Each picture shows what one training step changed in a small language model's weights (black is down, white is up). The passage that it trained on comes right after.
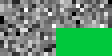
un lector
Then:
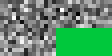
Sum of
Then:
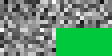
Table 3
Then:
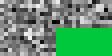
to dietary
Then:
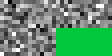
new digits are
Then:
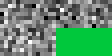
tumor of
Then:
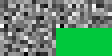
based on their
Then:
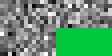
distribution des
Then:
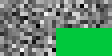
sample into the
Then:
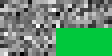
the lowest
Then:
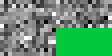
significant gap between
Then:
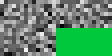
group of students is
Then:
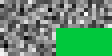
to the measurements
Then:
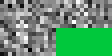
formas que as
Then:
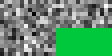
as novas
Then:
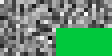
to a good
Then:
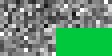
and lack of
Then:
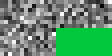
is one of the
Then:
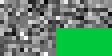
puse la
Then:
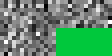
of an Indian
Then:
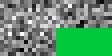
There was no
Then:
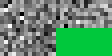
androide con
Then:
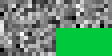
the period
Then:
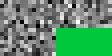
transfer function
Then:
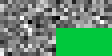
Obtain the
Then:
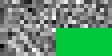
duda en
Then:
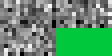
In accordance
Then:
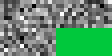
is not well
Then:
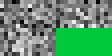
no sentido
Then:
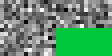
This review
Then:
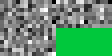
campo dos
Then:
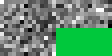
were divided
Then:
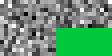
a heat
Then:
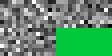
dan survei
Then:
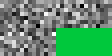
sample of the
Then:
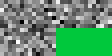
kulture –
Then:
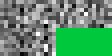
to any other
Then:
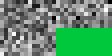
all the six
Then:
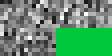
fit au
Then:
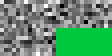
rather than
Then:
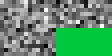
concentra em
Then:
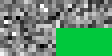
the develop system in
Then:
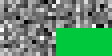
The results of both
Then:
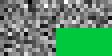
applicable while
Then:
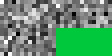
in addition
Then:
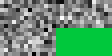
on Virtual
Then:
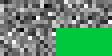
application of
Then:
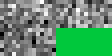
associated with
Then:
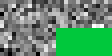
the fig
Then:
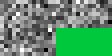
become a
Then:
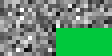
the University
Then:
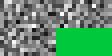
of the ester
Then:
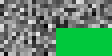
with their students,
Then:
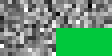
a case of
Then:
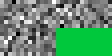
in need of
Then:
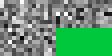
que informa el
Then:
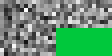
utilized for the
